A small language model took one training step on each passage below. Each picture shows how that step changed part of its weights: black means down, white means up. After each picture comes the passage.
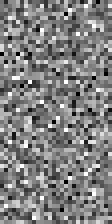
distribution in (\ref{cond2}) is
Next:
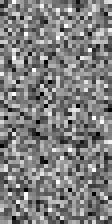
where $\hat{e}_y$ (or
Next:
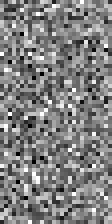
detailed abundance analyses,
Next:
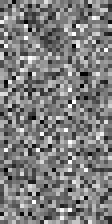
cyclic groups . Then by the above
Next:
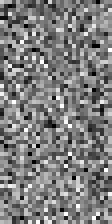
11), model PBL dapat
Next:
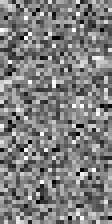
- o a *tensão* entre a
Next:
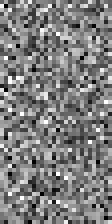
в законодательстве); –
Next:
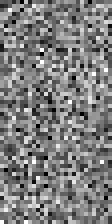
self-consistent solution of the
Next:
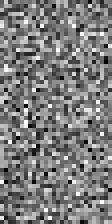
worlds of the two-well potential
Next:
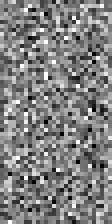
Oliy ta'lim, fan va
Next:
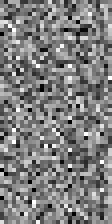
Pleyel*), що
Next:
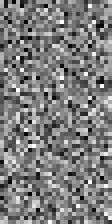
Zij heeft het laatste
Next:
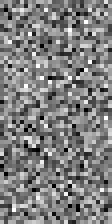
the scanner), US videos
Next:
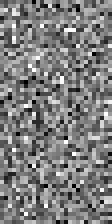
a set of finite perimeter and its
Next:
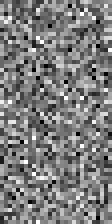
on the strip $\bR/\zed
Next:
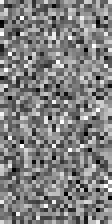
75% таких больных
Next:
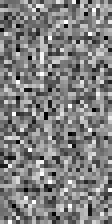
are single transit candidates
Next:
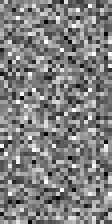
como la capacidad de confirmar en las
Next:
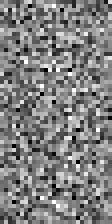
Its entries are \begin{eqnarray*}
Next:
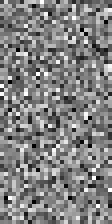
tadqiqotlar inson
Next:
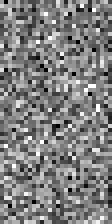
closed. Thus $U_{\tau} :=
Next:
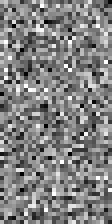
high sensitivity to disturbance. For
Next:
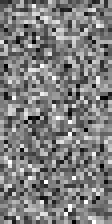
when the inertia level is high,
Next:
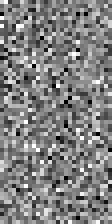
hand, $\rho_{\varepsilon}$ cannot be
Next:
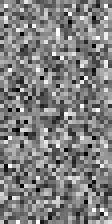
the sensitivity and angular resolution
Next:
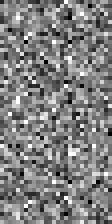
encontramos en el hombre
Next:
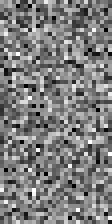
because it applies to any group $G$
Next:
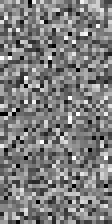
defined in $L.$ The latter condition on
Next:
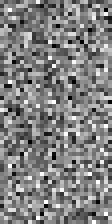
ko'rmadim" [2]
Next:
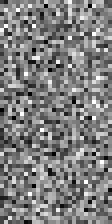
basins \cite{mossa}.
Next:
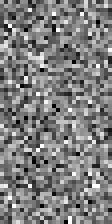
braids, the study of finite type
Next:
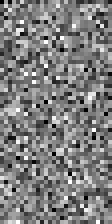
generically a scalar valued series of
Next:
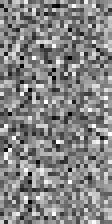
transplant recipients, allowing
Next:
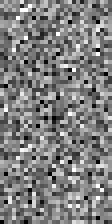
O}$ both for the orbifold and
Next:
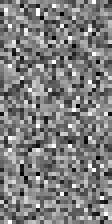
ichki ishlar organlariga olib
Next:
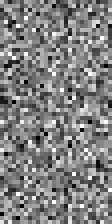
slime mold aggregation viewed
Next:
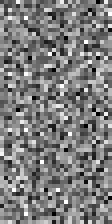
{NoStop}% \bibitem [{\citenamefont
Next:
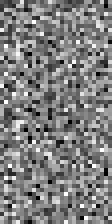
que combina tecnologia de
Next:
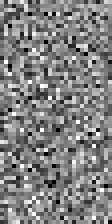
\begin{equation}\label{proof hn
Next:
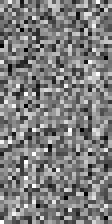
ergodic automorphisms on
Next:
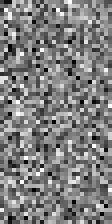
geld kosten en dragen
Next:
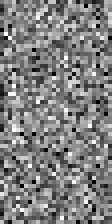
the $u_{xxx}$ term in
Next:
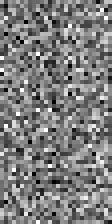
Control} & \\ \hline
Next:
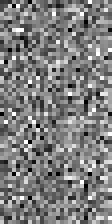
и использовать на
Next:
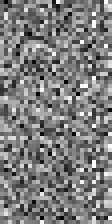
UNAM, CIESAS,
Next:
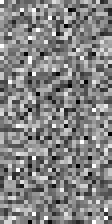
iniciais do Ensino
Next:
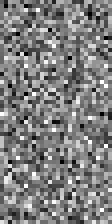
rotation curves stem from
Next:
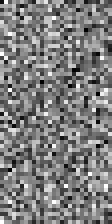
температура и
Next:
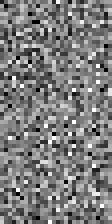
(SPDC), which is commonly used
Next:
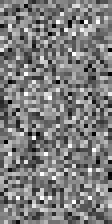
as a Galactic pulsar.
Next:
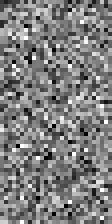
by $$ \F(a) \equiv
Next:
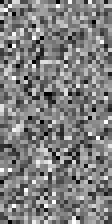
the Hodge bundle $\bE$ on
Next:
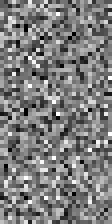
College Station, Texas
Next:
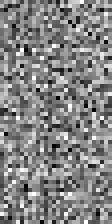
This result has implications for quantum
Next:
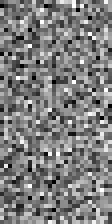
follows. \begin{figure} \centering
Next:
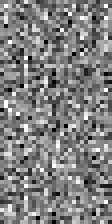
avoid a reduction in sensitivity of
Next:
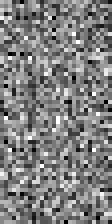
О. Р. Проців //
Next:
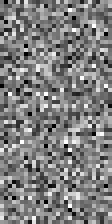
$a\in \sigma$ is
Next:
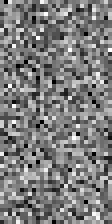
forms the circle. For $\ell
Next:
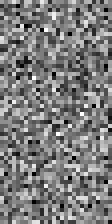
configuration $A_{\diG}^\pm$
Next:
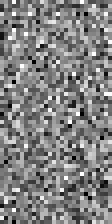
with respect to $x$. This gives rise
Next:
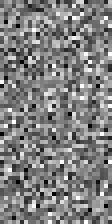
The researchers used AI only to
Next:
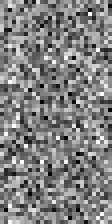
diminuição das contagens de
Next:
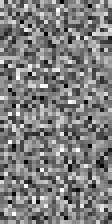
rigorous percolation theory
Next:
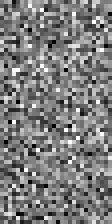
of \eqref{an}. Moreover, by the
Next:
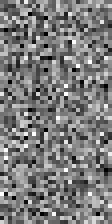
ratio of the physical mass of the black
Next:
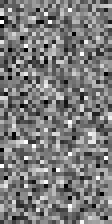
initial pre-tension, which is usually
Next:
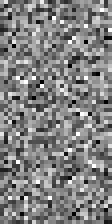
once $P_a$ is known,
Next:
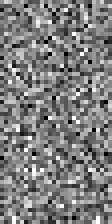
trabajar en equipos
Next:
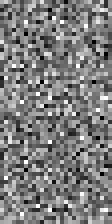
and once the instability condition given by
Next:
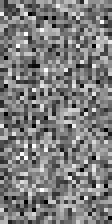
face of the boundary. By the
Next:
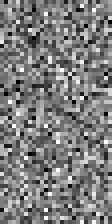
(RS) üretilir. -
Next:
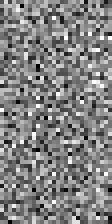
terms of relativistic $\pi\pi$
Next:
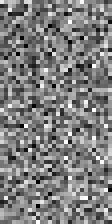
acceptable at 16\% C.L.
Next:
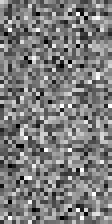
Q1F, referring to a simple first
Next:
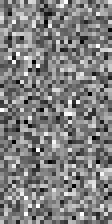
optimal objective value of $0$ and
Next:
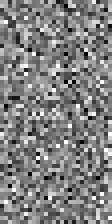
"Xalq cholg'ularida
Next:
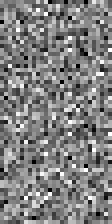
superior. Cele mai
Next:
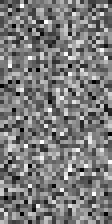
Z \] with the property that for each
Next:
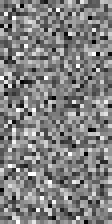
reformular la pregunta y
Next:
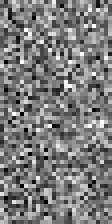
the sum of the jumps) and
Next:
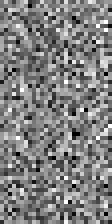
$ G_- $ are generated by $ \pmatrix
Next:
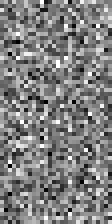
geometric product of any two vectors
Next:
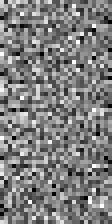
вивченні впливу
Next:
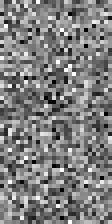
a background plasma velocity}
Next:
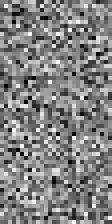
cualquier obra será
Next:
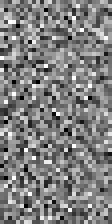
Marroquín, Antonio
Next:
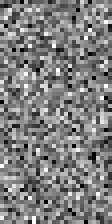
continuous matching functions $c$ such that the
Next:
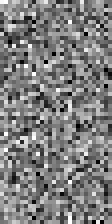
rate of planar graphs with average degree lower
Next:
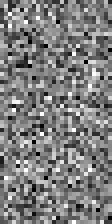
statistical formulation. The conclusions of
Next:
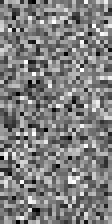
that ensure that the sowing of
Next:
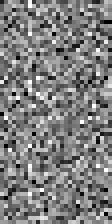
29: Wertzuweisung
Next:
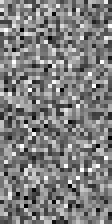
development*. Budapest: The
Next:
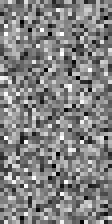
da Eumelos per suo
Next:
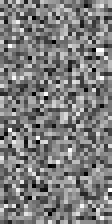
\eta & \le \nor{
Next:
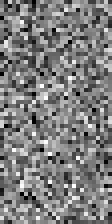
Cartan subalgebra, therefore the corresponding
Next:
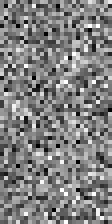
i \frac{d}{ds}v =
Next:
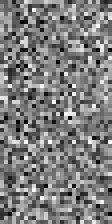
unbalance and improving the quality of
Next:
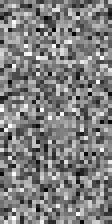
symbolu (żywego
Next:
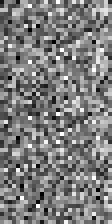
3)}$. \medskip \noindent{\it
